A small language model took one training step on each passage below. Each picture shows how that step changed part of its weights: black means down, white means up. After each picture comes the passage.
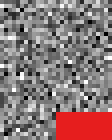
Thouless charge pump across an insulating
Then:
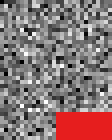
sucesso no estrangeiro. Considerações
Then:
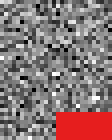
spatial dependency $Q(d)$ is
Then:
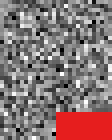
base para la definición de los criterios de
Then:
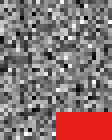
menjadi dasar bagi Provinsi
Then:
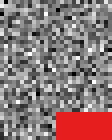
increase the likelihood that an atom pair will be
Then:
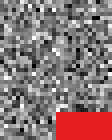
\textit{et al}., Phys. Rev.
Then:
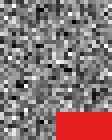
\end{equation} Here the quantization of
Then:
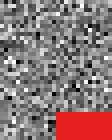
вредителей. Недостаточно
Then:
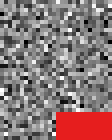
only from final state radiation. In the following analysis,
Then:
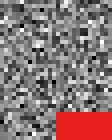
qilmak lozimdur”, -der.
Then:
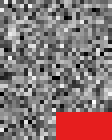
and Hawking almost 30 years ago when they
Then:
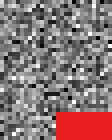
2007 for more details). The best range of B
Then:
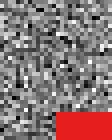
\end{equation} where the Lagrangian
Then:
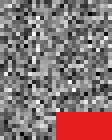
y Ávila fueron, como hemos
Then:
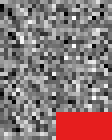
is mainly theoretical ($\pm 4 \times
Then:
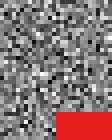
of height $h=0$ is a
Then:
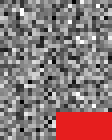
determined at 99~\% and 92~\%
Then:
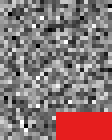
преступлениям, в данном приказе
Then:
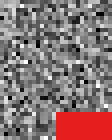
3.1.1. Les pratiques
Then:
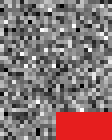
juda sodda farzandi
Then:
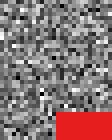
{\bfseries LIGO Scientific,
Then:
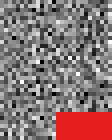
Jasurbek Otaxanovich
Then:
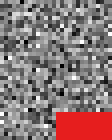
fitting result, where the lifetime is extracted to
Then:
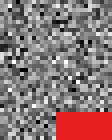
limits $\bar{n}_k$ are equal to
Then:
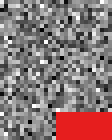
Ukrainian scientific field, a systematic typology
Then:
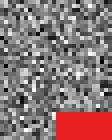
two relations among different scales: \bea &
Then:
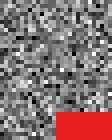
Por ejemplo, no trabaja la
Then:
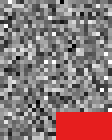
WU methods are more effective in hardware utilization
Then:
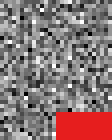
rivojlantirish metodikasini takomillashtirish.....
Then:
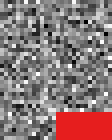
imerziu, v tomto projekte
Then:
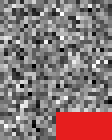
citas totales / Total references:
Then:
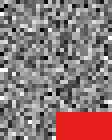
always far below the FWHM of the
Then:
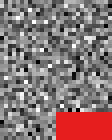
unwichtig. Zusätzlich
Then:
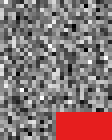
якісні послуги відповідно до
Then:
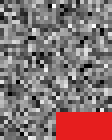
que será llamado "barrido de
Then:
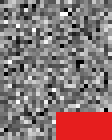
на специфике формируемых
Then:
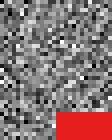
будут включать такие шаги,
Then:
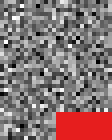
zapędzam?... jakie
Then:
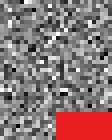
Eq.~(\ref{eq:dotA}), while all
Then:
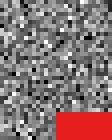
symmetry amongst emergent composite fermions
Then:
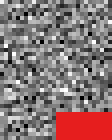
makes sure that only changes or additions are
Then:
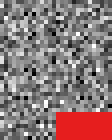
with the Fourier analysis, we use the
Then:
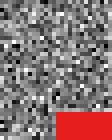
– U mendan balandroq*. Bu
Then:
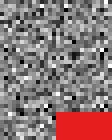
are determined by the position of the source and the detector
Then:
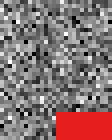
de su carrera. La capacidad
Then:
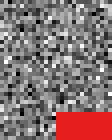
technisch gepresenteerd, maar is
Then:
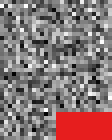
distintos componentes trabajen
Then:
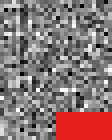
Jangovar otning qadimiy
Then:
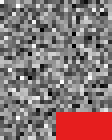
Tout travail de recherche repose
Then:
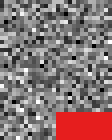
are of size $\le 3$, which can be
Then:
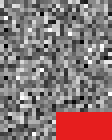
that the bug locations include lines 764 and
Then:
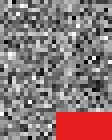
words in the most positvely scored
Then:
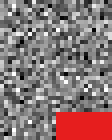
сложность требует корректировки
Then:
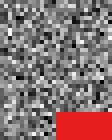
16 à 25 ans). Vient ensuite la
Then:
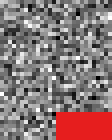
34-moddasiga muvofiq,
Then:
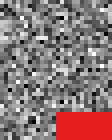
konsepsiyasini ishlab chiqishga
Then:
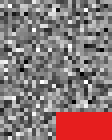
Пестициды вносят в
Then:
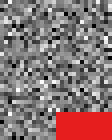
M., & Vazirakhan, A.
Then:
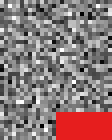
until all the layers are analysed. The
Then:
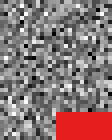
management system.* ***Постановка проблемы:**
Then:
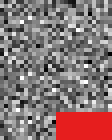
$\lambda$-dependent function that interpolates between
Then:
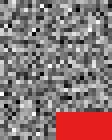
собственности, аренды, земельных
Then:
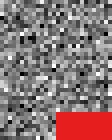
(marked by the dotted turquoise
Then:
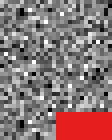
of the bulk flow. In-cylinder
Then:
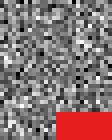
Surfaces Equipped with Single
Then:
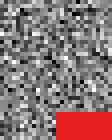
fraction $Y_e$ after one accretion time
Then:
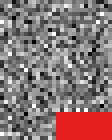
castigos que Olavide le
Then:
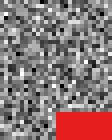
broadness of the SM, $A$; the
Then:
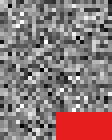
benefits and drawbacks of established power flow
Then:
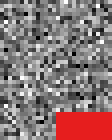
para imagens ou para HQ – como
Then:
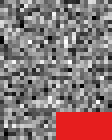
$\mu$\ldots -- are indeed truly
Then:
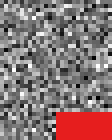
used. Davis \etal (1997) have
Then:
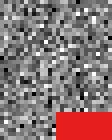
Editor Científico: Dr. Oston
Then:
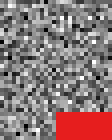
ground chain) recommended to shunt charge during
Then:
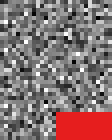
досліджених аутовакцин
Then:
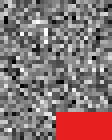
Figure 14 shows the dispersion of 10% doped
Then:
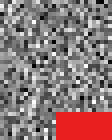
IBD signal in the detector position closest to
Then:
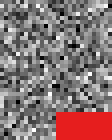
exigindo transferências para centros mais distantes
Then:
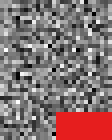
1 al 10: análisis de un
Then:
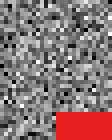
ulushini qo'shib boradi.
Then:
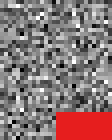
losses,[37] and emission into a
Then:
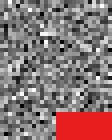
Specimen is 6 cm across Smoky
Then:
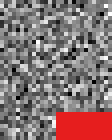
halo with a $z=0$ mass of
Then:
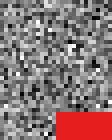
abundances between the Sgr core and stream
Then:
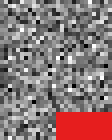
by the $|L|$ cut essentially
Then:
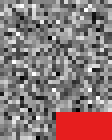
accuracy of the model for 2D Lissajous
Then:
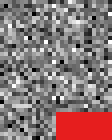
ravishda tarbiyalash
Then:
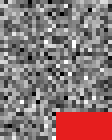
of therapeutic change in marriage
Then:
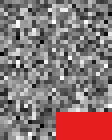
va zaif tomonlar asosan
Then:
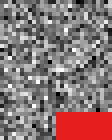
with high costs and require experienced
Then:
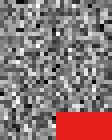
small number % of close and bright objects such as
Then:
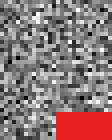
extensive for the LC and also for the
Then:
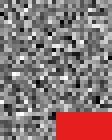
Clarke, 2006). Finalmente, el
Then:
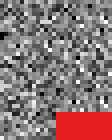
100 dan ortiq mamlakatlari va
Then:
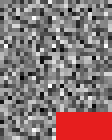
Chiral Perturbation Theory
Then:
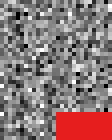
не допускается присутствие
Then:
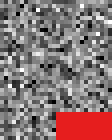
ASSD results has reduced significantly, especially for
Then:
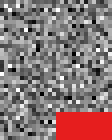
o Modelo de Negócio, desta
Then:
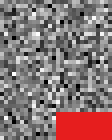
Kahlo Calderón, Juana De
